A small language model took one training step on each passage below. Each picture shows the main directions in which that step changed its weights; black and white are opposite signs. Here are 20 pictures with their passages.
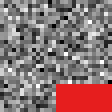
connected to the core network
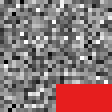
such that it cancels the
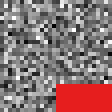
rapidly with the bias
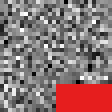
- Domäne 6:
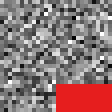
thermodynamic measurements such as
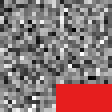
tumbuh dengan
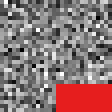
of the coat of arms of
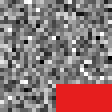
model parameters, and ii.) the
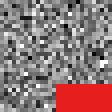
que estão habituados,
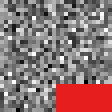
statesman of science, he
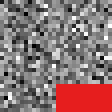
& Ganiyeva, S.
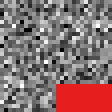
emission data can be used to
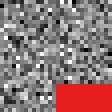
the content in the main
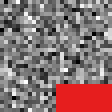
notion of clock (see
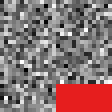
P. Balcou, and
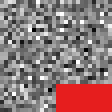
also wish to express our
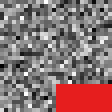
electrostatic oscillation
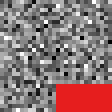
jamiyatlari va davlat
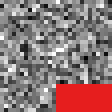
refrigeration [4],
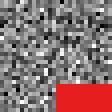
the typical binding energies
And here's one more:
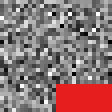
mesmo tempo a nossa
